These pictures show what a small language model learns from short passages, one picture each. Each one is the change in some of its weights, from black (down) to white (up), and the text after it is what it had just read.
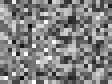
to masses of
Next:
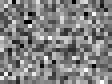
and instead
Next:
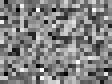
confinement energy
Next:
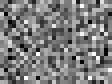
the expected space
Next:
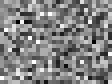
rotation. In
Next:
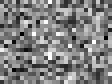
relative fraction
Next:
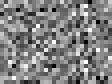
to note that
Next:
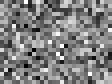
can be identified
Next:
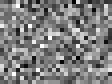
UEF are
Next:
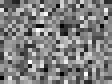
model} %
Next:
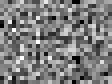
foundation under
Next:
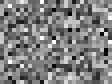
by the long term
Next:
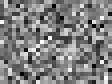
the gluon
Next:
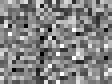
was obtained as a
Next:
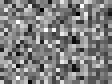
regarded as
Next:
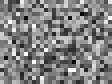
to execute
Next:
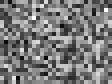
fail to
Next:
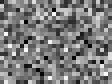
that is, for
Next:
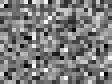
not to be the
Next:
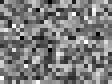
we fix it
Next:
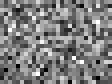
a central
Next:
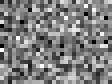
and walls
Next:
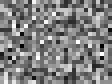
to the model
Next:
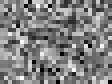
channels are
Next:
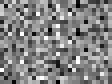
sampled emission times
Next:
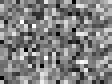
which suppresses
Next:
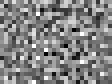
used to model
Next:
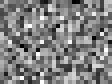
the WI
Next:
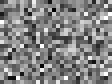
show that the
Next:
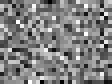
steady states
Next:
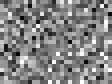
the $p$
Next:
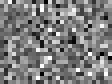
c \tilde
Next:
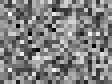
at this point,
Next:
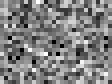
is evaluated on
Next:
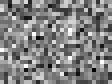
for $\rho <
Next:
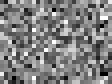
to that of
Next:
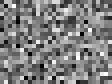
direction so that
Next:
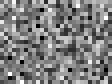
function value at the
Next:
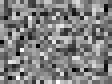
First, the
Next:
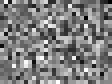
only partly
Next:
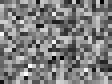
temperature (and other
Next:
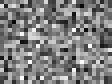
these solutions.
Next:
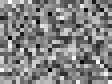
Fig 11 lower
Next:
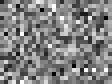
regime, the
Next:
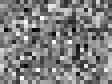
UI showing
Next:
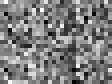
for a minimax
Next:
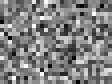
both assign
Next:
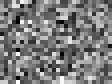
Processing and
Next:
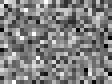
topological parameters and
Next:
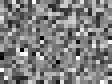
of the relative
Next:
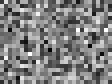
effects. The
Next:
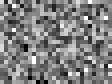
inspection of
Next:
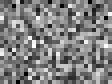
be formed through
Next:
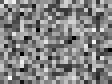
complexity of
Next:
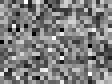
can be evaluated
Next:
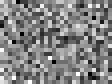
atom tend
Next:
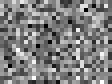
same in all
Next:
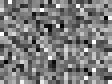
it sure
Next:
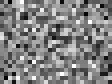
from variations in
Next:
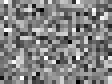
stable (see
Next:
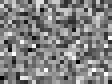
function has been
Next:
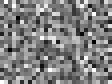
process and perform
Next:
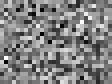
finally note
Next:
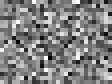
(see also
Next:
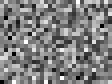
effect in 2D
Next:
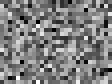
the effect of the
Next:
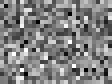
general, our approach
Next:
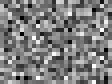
the average matter
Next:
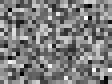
limit on the field
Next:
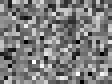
force in the
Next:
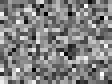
averaged sample
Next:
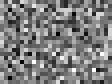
loss of
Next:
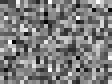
as in\ the
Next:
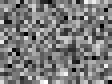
depends on
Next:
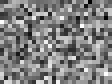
bead so that
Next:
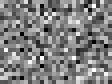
also has a constant
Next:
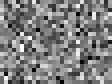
of including
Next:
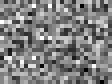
and rotation
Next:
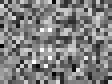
spin correlation
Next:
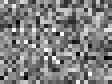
factors to
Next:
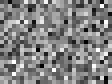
approximates the value
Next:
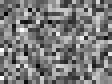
\delta \sigma
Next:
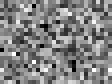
done at the
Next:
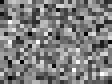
base of the
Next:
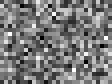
signal is very
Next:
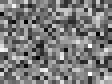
which can be
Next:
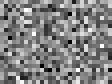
present in the
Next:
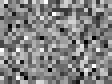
then fit the
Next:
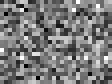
we can express
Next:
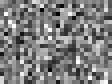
van der
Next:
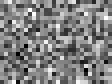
be important,
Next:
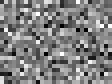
than available
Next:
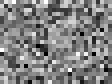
large $N$
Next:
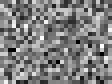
to appear with
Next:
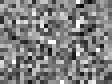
such obvious.
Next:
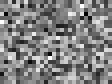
bit can also
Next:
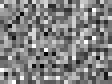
specific to our
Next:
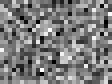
the sake
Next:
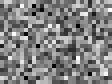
points that respect
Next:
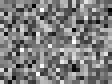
regular black
